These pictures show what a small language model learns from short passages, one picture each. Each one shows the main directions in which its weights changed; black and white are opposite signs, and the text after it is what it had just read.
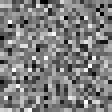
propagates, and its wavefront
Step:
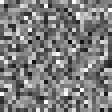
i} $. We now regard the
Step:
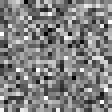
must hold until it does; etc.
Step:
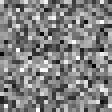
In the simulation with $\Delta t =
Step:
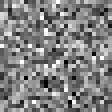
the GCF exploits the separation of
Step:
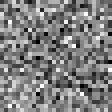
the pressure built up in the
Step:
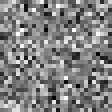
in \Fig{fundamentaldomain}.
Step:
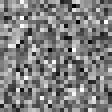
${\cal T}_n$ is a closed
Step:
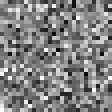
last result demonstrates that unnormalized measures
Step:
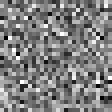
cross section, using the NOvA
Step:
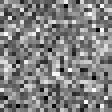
\Delta V_k + K \Delta
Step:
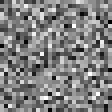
the emission. The optical data have been scaled
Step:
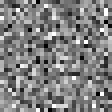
ergodic Markov process), and
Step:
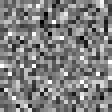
(plausible but incorrect
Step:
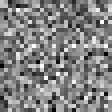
family of submanifolds in a manifold
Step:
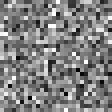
the costs imposed and economic
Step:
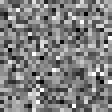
was previously reported [2,7].
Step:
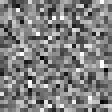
one is clear and the second one comes from
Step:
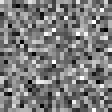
the self-energy $\sum$, the Green
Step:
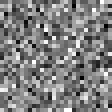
\caption{Wavelength spectrum of all
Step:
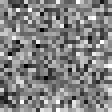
disk holes is unknown.
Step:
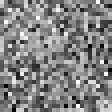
Let $H$ be a group acted on
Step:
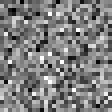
fonction d\'efinie par
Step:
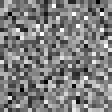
\label{sec:dataset} The
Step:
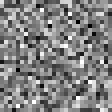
if $2\nmid h$ and
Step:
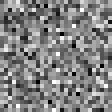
V(\Lambda_{n-i}) \oplus
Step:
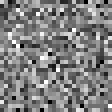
of countable subsets} Given a set
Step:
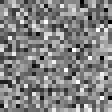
t}+O(1). $$ The first order
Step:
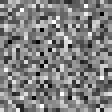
\ t \ \text{small enough}.
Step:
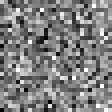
is satisfied with $k=1$ and
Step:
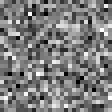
to its advantage of deriving
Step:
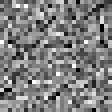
the power $\frac12$ in the
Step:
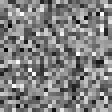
are positive constants only depending on $L$
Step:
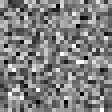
be constrained a priori. Assuming
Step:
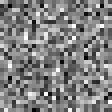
s_p}$. In case of KtV
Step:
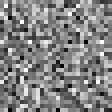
depending on the exact period adopted.
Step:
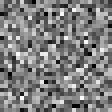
**4.3 Energetic
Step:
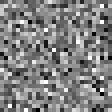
we may assume that $(M, \phi)$
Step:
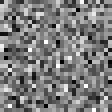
\end{theorem} For upper estimates on the
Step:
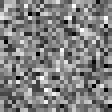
graphene's extreme sensitivity to
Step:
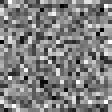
tower of relations stabilizes at some
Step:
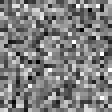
the order of the measurements. The numbers below the
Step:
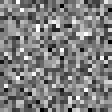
\mathbb{R}^m,\\ \forall
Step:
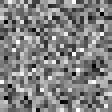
overall distribution is shown in the inset,
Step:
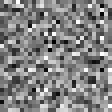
nice $U$-submodule of
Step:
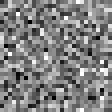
with mild correlations. With available
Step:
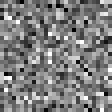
apply theorem $\ref{banach}$ to
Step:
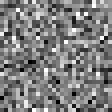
Fix $\la > 0$ and let
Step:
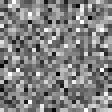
game-theoretic approaches have provided
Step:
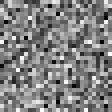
to a morphism of differential Lie algebras:
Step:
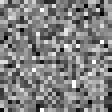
gives a linear relation among Fourier coefficients of
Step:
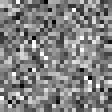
atoms in the heterostructures
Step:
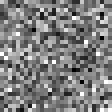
of the $n-1$-dimensional simplex
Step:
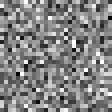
Using Theorem \ref{Th34} and Lemma
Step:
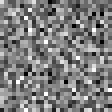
supply a more stable estimation.
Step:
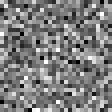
on $\fg^\C$ given by
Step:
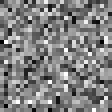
as ``sterile'' neutrinos in the
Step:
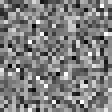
copies of $\bP^1$
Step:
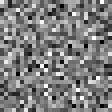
with four sub-cases for each distribution, for
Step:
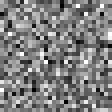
decay along the z direction (Equation
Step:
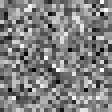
must happen at temperatures above
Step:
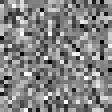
is actually possible to recover the
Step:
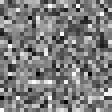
to test whether the total lepton number is
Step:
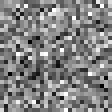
of the \textit{estimation context}: a
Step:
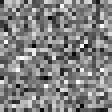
systems with limited computational resources.
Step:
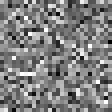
environment in terms of mathematical
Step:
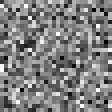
sites in which there are red particles for
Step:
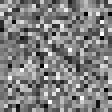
= \alpha \s^p(\beta)
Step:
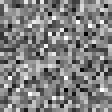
$H_p$'s frequency spectrum
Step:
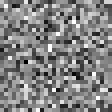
smooth points implies also $d\omega =
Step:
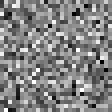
\R$ called the potential, we define the
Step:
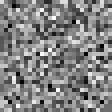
element $\lambda\in F_{0}$ can
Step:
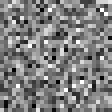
that $(M,\mathcal C,\mathcal
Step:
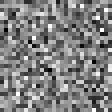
the occurrence of the trend at
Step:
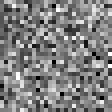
unknown, our variance estimator solves
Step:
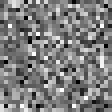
total spin state [63]. The complex web
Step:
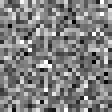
There are $N_{a}$ and
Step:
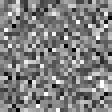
$t=t^n$, may be
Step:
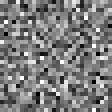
in the study of "small-world"
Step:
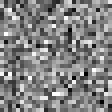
a closed adiabatic quantum evolution,
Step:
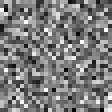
compact. \section{Statement of
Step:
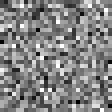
S(\varepsilon) \] finally completes the
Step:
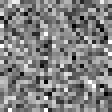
estimate of the canonical ergodicity time
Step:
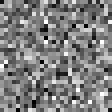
section, although it plays a role in
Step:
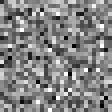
is connected to the proximity of the
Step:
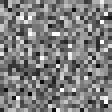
decoherent histories, one
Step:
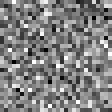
Chiral spin ordering on a
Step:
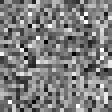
$< p$ and weight at least one in
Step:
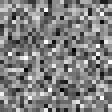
inequality. Once again, although we do
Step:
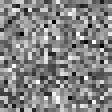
codimensions under various growth conditions,
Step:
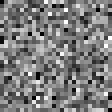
paper made use of Python
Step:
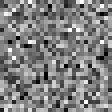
modifications due to extrinsic curvature
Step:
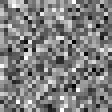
path is displayed on the right in
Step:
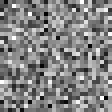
above, doing mathematics is
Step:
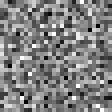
found online. \textbf{Results
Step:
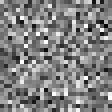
$ with center at $O$ and radius
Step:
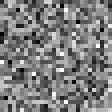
limits of binary separation for characterization are
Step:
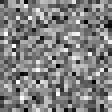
in the shorter time scale of the
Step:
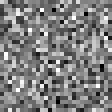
is valid for the corresponding heat equation
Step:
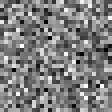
considering $N_k$ for which $$
